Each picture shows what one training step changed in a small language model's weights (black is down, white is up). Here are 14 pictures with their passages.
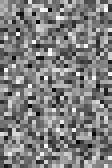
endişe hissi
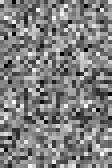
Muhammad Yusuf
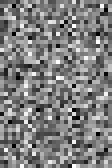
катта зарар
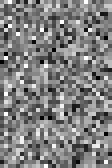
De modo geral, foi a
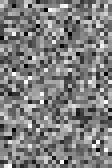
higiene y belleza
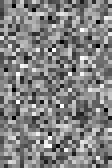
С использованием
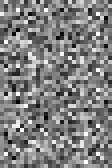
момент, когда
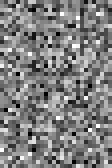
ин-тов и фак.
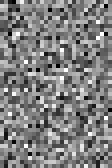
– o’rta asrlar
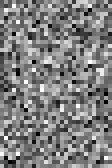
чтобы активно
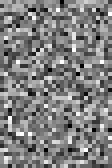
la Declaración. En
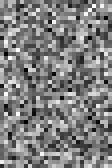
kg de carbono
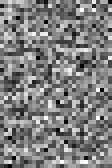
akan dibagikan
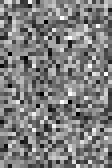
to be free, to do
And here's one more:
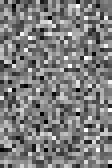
olinadi: 1.
